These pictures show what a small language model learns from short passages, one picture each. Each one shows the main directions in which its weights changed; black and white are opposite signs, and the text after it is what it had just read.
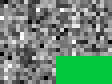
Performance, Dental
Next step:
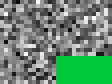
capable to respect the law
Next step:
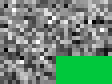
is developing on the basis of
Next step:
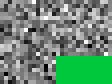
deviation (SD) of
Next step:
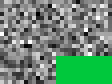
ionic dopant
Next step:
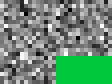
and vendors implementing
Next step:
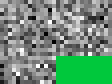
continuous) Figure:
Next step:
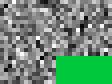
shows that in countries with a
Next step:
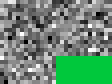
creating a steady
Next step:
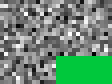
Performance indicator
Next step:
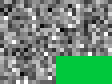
Q21 Would you
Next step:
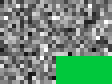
require celibacy
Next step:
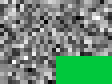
Change of economic and social
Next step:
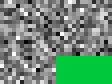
be copied without their
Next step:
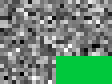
to learn English.
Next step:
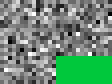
difference in the mechanical strength
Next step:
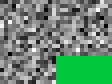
subjected to one-way
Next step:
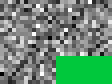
packaging and distribution”.
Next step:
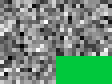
In the foreground, there
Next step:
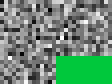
nutrients. Our
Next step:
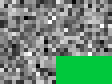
can be considered as a base
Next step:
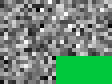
PAHs in
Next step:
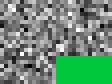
less than that of the
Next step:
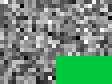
perspective from which to understand the
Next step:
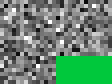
of pancreatic
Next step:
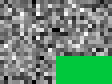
compounds in cleaning
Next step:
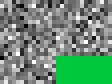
Zend, SAS Institute
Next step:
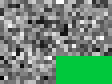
engagement and exploitation and on
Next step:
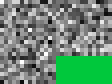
were informed about the study
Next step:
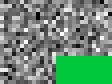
enterprises appear in two
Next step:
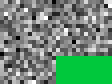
five months, starting
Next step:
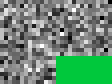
But in spite of
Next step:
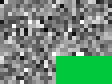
CGWO algorithms for
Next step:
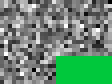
self condensation of
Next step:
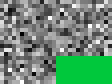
the following deliverables: -
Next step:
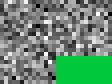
viewpoint architecture for
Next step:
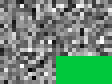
miss the chance to
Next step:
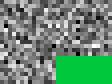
investigation mechanism is very similar
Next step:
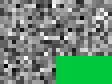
until ℓ
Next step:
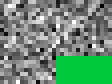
questions in this context are:
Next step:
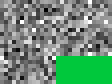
steps would be instructed
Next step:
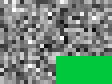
needs of the healthcare
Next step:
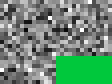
the development and performance of
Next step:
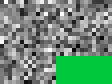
model used can be explained
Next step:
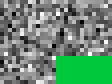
transformers are depicted
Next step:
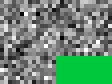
history: Version
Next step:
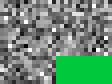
moisture content, and
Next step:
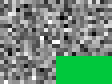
of suggestions. The main
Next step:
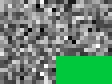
musical thinking, and
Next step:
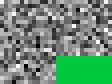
were acquired using an
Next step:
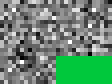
lower as compared to the activities
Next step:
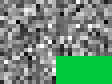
loyalty, while
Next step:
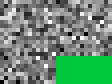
of a subsequent
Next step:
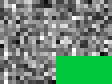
quality of a deliberately
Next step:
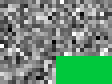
other research). 2.4
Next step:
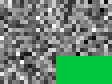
during the crop seasons
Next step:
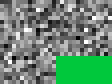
limited here to the traditional definition
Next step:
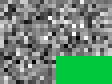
the data is displayed
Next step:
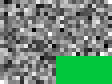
types of Ethylene
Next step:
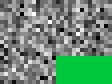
robust identification techniques in the frequency
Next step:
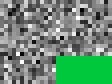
oat in pasta
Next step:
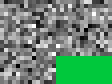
analytic evaluation of the cycle
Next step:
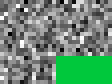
it was also assumed
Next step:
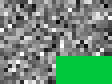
available irrigation
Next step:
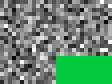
is made with respect to the
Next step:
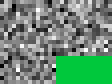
mobilization, as
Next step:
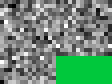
encoder. Then,
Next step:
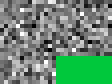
modeling hydrokinetic
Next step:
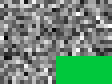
Medical College
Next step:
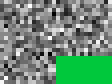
faced with subjects
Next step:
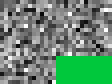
therapy, and exercise
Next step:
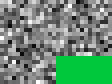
child, they can be not
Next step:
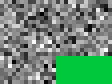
pattern and averages,
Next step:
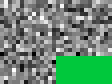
application is essentially
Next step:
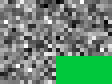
a cold solution of
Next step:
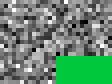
is being used by members of
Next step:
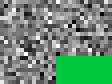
of the given phrase
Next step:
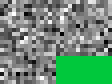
of 51% in individuals
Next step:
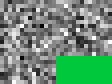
researchers reported that removal of
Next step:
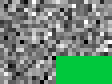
high values of linear
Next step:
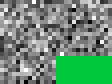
ethical committee
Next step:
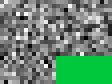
They may actually make the
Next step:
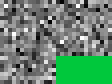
in a temperature range of
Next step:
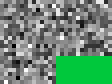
Akpabio -
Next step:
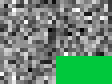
are increasingly high to meet
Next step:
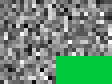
Music. The purpose
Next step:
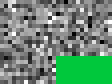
is thought that tourists
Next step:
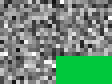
inactive metal ion
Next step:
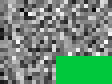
to RIs, Open
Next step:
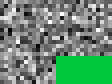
of the study, the two
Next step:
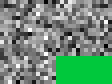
between student career goals
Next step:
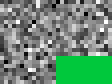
cities were able to
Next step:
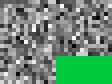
no significant energy efficiency improvements
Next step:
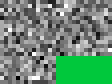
not considered reasonable, due
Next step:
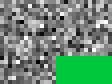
calcite pellets
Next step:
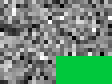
in collaboration with DUDI
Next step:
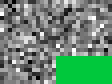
and pregnancy,
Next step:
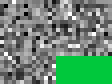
for China. Indian
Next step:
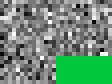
of tax authority,
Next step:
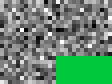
(BPR) from
